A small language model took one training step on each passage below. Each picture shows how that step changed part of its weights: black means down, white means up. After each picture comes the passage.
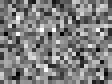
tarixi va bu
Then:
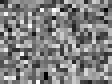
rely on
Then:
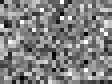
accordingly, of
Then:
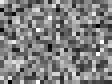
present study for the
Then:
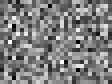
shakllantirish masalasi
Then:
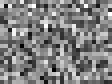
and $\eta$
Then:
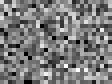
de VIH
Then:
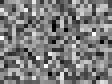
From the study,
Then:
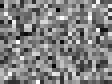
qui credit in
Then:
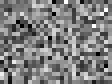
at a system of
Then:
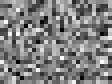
obtains the
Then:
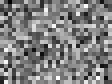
contribution is, at
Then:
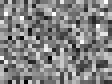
marginal value
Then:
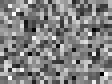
least 10 consecutive
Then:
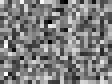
stochastic surface
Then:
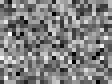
of discrete modes
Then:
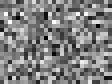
By substituting
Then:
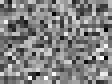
of a distinct dispersion
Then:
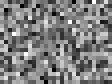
and horse
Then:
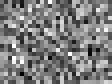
$\beta$ however
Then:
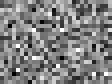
who used the
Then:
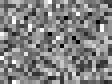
kun keyin
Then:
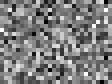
a single large gas
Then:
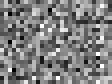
sobre análise do
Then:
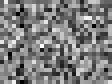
iqtisodiy guruhlar
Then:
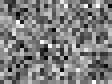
symmetry leaves
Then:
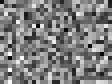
a time scale,
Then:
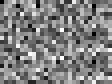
as políticas
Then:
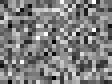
Julius and
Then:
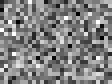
keV requires low
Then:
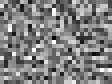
cultura organizacional
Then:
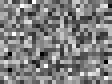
interprété comme
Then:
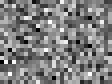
Pt strip
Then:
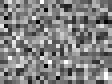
this is only a
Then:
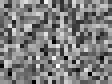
and Eq.
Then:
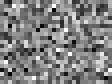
emulation of
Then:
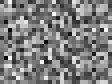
of the spectra of
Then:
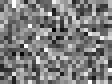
stages of gravitational
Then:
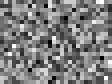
population utilising the
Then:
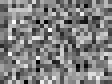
band are shown in
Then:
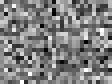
com a formação
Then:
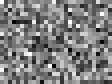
que reformula
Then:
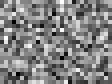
наука о
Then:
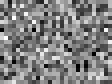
the simulations are particularly
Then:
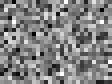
no cenário
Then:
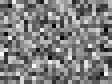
which is important for
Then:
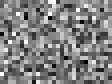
localized states.
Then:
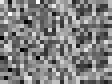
be spatially
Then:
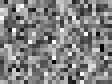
и подготовка
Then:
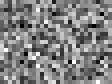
limit of small
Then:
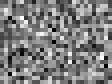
density of the
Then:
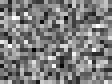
formulation and the
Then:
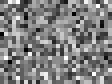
want to
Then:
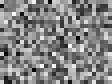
sufficiently represented in
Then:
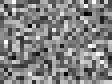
– a process that
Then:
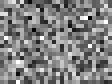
one predicts for
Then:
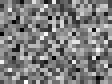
\nabla \cdot
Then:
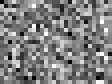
a high dynamic range
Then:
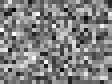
hogy a
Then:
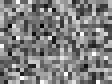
técnica de
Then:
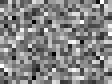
see the following form
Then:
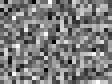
field and the
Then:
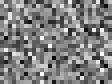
zelf —
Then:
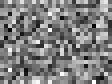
qilish borasidagi
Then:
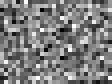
former is
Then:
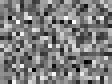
parameters, such as
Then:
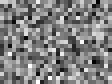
Energy Agency
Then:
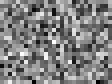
features of the high
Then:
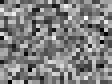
significantly for graphs
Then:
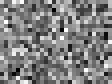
than median of the
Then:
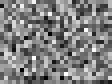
physics, estimation
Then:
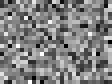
quantidade de
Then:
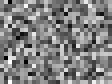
dimensionality reduction to
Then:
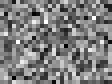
will harbor
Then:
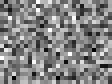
justification =
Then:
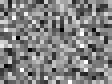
the contours either
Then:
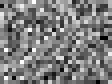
tidak lengkap
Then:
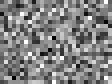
da referência ao
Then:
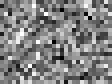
other hand, the
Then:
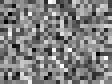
error over the other
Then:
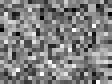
as principais
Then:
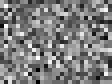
it is easily seen
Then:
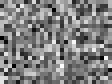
countries, there is
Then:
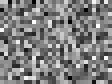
in the context of
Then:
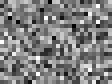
die Abteilung
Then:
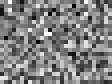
distributes almost
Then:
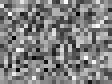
To prove the
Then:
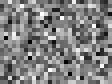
borrow software
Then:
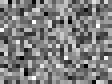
in the standard definition
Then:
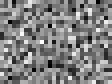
cases. The main
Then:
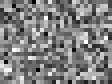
distribution whose parameters can
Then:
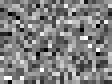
synchronous which
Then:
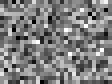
de objetos
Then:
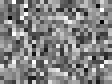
energy storage
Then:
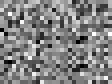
yaratish ilmiy
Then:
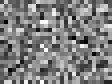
treated and
